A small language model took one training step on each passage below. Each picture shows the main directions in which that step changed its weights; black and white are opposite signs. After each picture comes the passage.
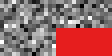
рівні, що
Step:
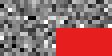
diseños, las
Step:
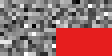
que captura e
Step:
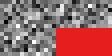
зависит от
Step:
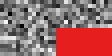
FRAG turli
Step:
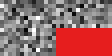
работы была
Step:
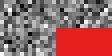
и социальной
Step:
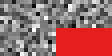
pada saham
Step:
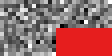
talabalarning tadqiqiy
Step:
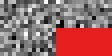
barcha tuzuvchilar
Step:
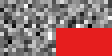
в ЗУ
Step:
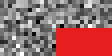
mumkin, bu esa
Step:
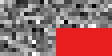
bilan birga,
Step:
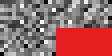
ve Siber
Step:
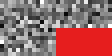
*Am J
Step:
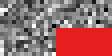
een spiegel
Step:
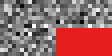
и студентов,
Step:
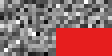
value of
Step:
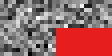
qabul qila
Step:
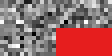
absence and
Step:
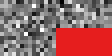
III. shaxs
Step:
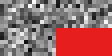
шакл ва
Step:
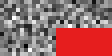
le prix des
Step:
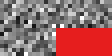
для современных
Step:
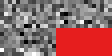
4, часть
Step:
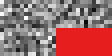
evaluasi lebih
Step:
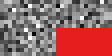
de la muestra antes
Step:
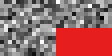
tashkil qiladi.
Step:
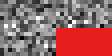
ahamiyat kasb
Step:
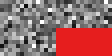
and regulatory
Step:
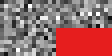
gelenek olarak
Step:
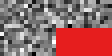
desenvolvimento do texto.
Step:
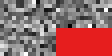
vie et
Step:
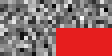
name teaching
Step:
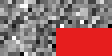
показали, что
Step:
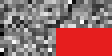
значај за
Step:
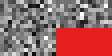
la segunda
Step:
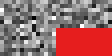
а, в части
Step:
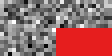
yurakning eng
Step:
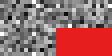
/ “Yangi
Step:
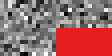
beradigan jarayondan
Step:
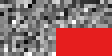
sifatida ko'rib
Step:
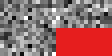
observe une
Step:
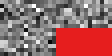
results of
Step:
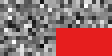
mejor la metodología
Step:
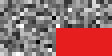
artikel secara
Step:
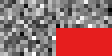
proposta para
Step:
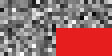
Santa María
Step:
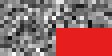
porque eran los
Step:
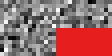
потім у
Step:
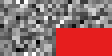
за мету
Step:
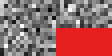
juga berperan
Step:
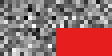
sus resultados al proceso
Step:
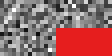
поряд із
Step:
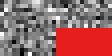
ménages aux
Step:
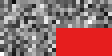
таких ранних
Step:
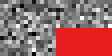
личного состава
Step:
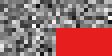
diri mereka
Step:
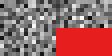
teve debates
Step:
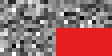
biblioteca de
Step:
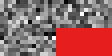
etilishi mumkin.
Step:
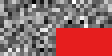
tarixida shunday
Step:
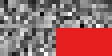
art. 6 del
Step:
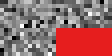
Voor de
